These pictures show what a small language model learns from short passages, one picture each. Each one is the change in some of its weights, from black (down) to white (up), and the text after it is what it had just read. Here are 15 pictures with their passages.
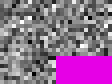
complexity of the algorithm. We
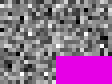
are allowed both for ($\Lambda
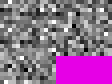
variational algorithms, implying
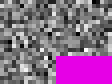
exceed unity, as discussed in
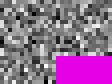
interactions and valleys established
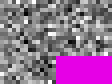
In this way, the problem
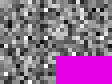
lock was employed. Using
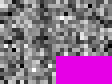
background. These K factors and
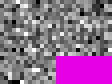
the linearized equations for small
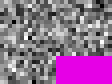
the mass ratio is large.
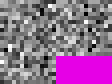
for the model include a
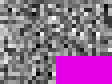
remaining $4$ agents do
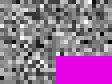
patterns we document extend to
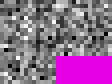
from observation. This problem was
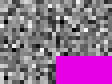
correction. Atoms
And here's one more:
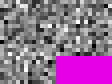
$GW$ approach
